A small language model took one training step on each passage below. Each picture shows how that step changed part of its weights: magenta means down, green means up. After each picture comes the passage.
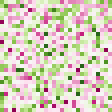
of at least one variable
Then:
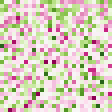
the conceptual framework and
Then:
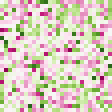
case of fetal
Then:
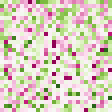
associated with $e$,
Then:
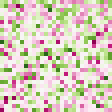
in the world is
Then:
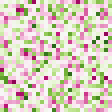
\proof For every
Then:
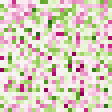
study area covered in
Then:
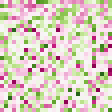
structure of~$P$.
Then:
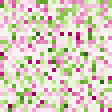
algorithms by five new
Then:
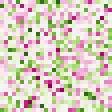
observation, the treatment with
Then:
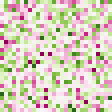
is to determine the opinions
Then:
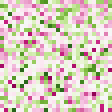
realization there are many
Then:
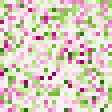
of Remark 2.4
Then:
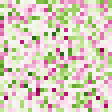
extreme precipitation during
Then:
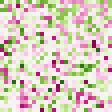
a bus location
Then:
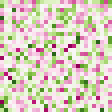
because these bands are
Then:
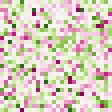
can significantly impact the
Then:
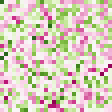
an isolated spin chain typically
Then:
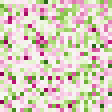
Gold DNA
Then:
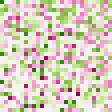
the characteristic of the vector
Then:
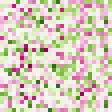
show that the identities
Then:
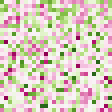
the construction of our
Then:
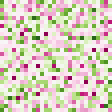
emerging industry and
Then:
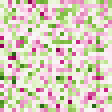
orthogonal direct sum of
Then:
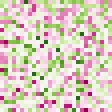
and 14 TeV.
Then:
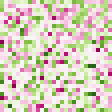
The discontinuity at
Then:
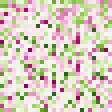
for most of them is
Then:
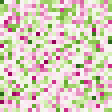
the QR codes generated
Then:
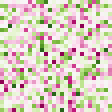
conformal factor that there
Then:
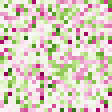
\cdots$ (see
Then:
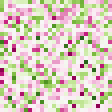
The high-resolution
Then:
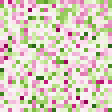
laws. It is made
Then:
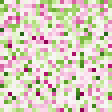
the matrix leads to a
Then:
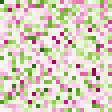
a video of our
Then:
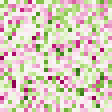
through the International Rice
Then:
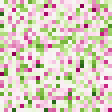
do not commute with
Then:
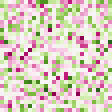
covariant operator of order
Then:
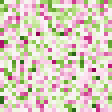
the natural scale set by
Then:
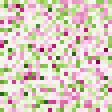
in the graph. At
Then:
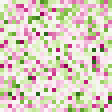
odor 1
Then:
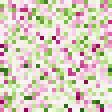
start for too large
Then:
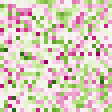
Conclusion The water transport
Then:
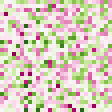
\\ Here $\tilde
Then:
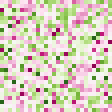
que abordé
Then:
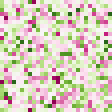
\remark The LDP
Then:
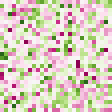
apply different methods to estimate
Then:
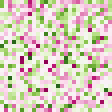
Roy, and
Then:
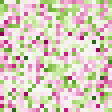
the temperature $T$,
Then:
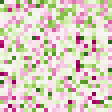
a crucial step to understand
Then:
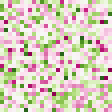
All four mutations
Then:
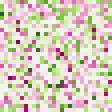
Education, Culture,
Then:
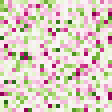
Default HP
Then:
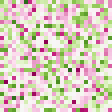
and its dosage
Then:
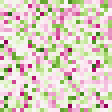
lab. All the
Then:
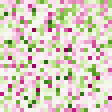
interesting and has been investigated
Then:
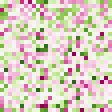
product of rotation matrices along
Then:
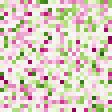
case selection and technique are
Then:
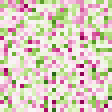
will formulate our main
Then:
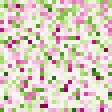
in a system of
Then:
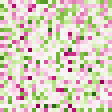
analysis has also proven
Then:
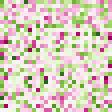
and $\chi$ is
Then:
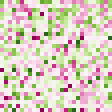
now in a position to
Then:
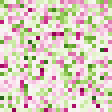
of the dislocation lines
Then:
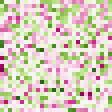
the average sense.
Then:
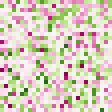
indicators with high mean
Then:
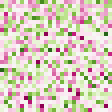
proposed procedure for detecting
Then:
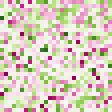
momenta of the states
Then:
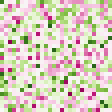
an academic publishing
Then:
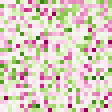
radial measure $\nu$
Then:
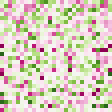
laser beams.
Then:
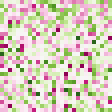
their low Q factors highly
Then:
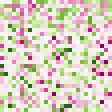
substrate, thus
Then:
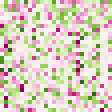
is applied to minimize
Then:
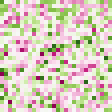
the Russian
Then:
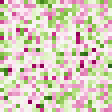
paper leads us to support
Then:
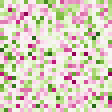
Article Resistance
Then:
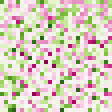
an application, we give
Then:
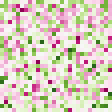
by (linear) actions
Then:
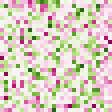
hard friable,
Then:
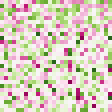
extends to a parallel
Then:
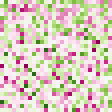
with exponential growth type has
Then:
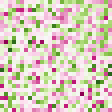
$$ The same is true
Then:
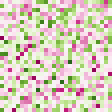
use the computational resources of
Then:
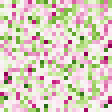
influence calcification
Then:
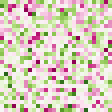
ontologies and
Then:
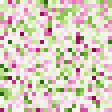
order to verify the reliability
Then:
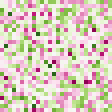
{\mathcal A})
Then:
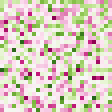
We use the linearization
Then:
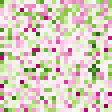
that $\gamma \in
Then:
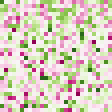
the gradient of the cost
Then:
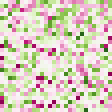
grades available.
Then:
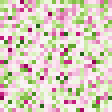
where the TFs,
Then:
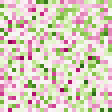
systems equipped on
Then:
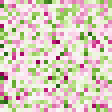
variables’ descriptive
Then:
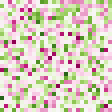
adopt both of two methods
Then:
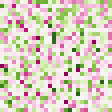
models the dynamics of a
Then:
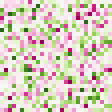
(X , {\mathbf
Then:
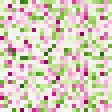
3.$$ The value
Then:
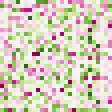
central temperature. This difference
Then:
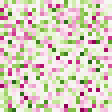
can verify by induction that
